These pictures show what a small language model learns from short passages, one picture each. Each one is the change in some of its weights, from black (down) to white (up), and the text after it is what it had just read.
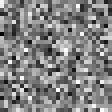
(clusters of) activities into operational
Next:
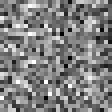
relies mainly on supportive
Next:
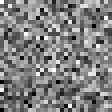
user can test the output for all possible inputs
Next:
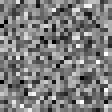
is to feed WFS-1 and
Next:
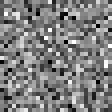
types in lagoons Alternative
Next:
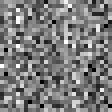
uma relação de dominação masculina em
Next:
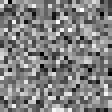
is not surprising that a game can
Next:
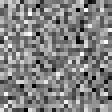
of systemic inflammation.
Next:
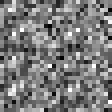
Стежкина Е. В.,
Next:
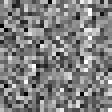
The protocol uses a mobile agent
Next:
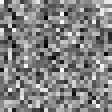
extracted from the experimental data, is such
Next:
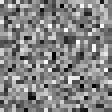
and environmental conditions as well as perform
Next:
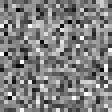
tamoyillarning biror
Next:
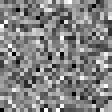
the mechanical stability of the rms
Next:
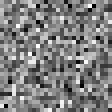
a directly measurable magnitude for
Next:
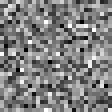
given regarding cultural and sports life of
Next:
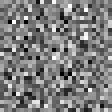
uchun Kichkina Dorrit
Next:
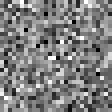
peak is difficult to isolate from the
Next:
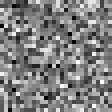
where $\up$ and $\down$
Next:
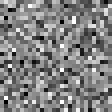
this study only puts forth a few
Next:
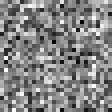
part and more as a whole. If we
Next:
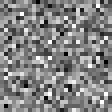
information -- the basic prerequisite for
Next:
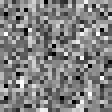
conditions Experimental parameters Metal ions S
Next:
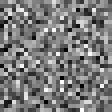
khó** KVN 7
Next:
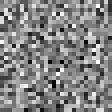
separate out the fast ionic
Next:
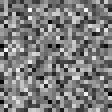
projetos de arquitetura
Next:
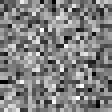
mean age of patients in diathermy
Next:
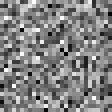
part of these requirements, the study aimed
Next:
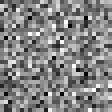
ser tem todas as suas necessidades
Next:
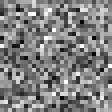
автомобилей в
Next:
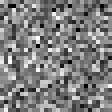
$\avec$ are then those for which
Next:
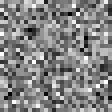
unbound drug settled as a
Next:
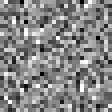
a difference also in the intrinsic
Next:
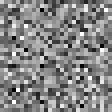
and residential demand as rural explored
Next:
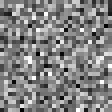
minimized. The main drawback of
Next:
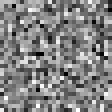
Top}: Gas fractions for
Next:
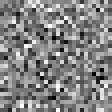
by the quantum freeze term only. This
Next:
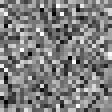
stored, and data properly disposed
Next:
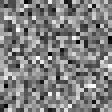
Secondly, the contrast decreases in
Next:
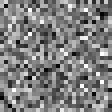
PhD (physical and mathematical
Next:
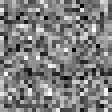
xarid qiladilar chunki
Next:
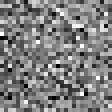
at this time knows that the user does not
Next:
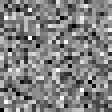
y_n(l) \rangle =
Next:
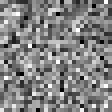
pulse. However, upon propagation
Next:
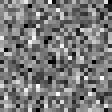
Lead Acetate solution is taken.
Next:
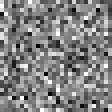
and it is maximally entangled
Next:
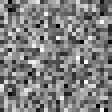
they may be more convenient. Hence
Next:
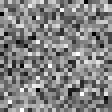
of a news agency that sets up
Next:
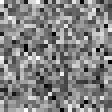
there is a variety of factors to be considered
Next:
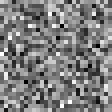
mutaxassislar tomonidan
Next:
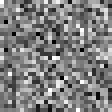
web достъпни.
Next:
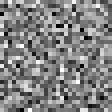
several improvements were made to complete relevant
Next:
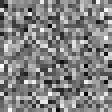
Destacamos os seguintes
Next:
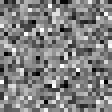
2002] or due to short term
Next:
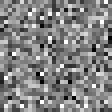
profesional de enfermería y
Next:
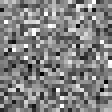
better than the unmodified AM
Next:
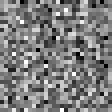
NAc Nucleus accumbens
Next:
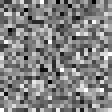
un lado de la figura familiar
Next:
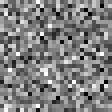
effective and is accompanied by positive
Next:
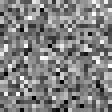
with the numerical factor $\epsilon$ varying
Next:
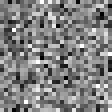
restricted mapsets in his search
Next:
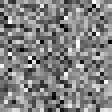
decayed, missing, and
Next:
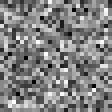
skupin, izvaja
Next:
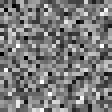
mais eficazes¹⁵. Os
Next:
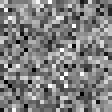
between the $\lambda$ independent (and
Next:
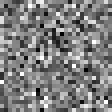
Traits to improve overall system performance.
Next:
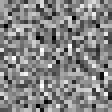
sensors working in real-time settings
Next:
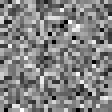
treatment of AdS-QFT.
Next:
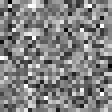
be clearly recognized in the
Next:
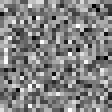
of a specific disease, CRP
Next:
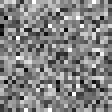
large sea near the industrial
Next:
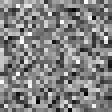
drift value, modulus softening
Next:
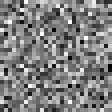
nodes (that is, 5
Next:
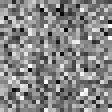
in subsequent data sets where the
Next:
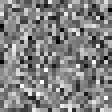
de geometría, así:
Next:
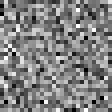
the second quantum dot, i.e.
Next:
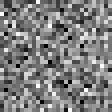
стабильного роста
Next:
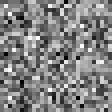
Let H_1 and H_2 be
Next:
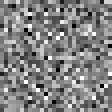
representan al menos 3 ámbitos
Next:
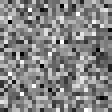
the problems is that the same copy of
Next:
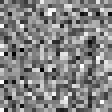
borilishi xam samarali
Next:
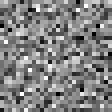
model of vascular function in
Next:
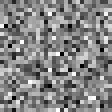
tuzilishi mahsulot
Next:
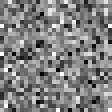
insonlarning shaxsiyati va
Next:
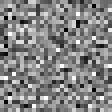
жировыми отложениями
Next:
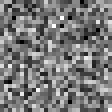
RO'YXATI. 1.
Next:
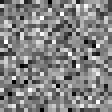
system to deduce the range of
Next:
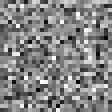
the required complex number arithmetic components.
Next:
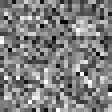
trap. Molecules thereby
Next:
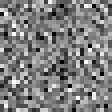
to market demands, caused by
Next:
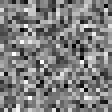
ICT sector in Indonesia in 2016
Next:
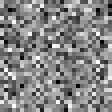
observed for GCs in both the
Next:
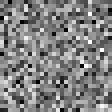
(2018). The influence of quenching
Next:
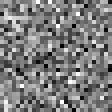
simulations, the soft beads correspond to
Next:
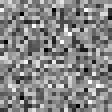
Technology, Hauz Khas,
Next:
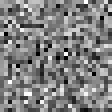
increasing phase-space distance from the IL98
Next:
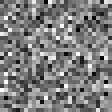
سابق تعهد
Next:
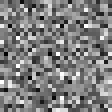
mashinalardan, ishchi
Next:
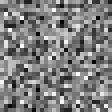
Zamonaviy ta'lim. –
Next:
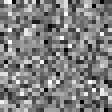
Reactions between Aluminium and Fly
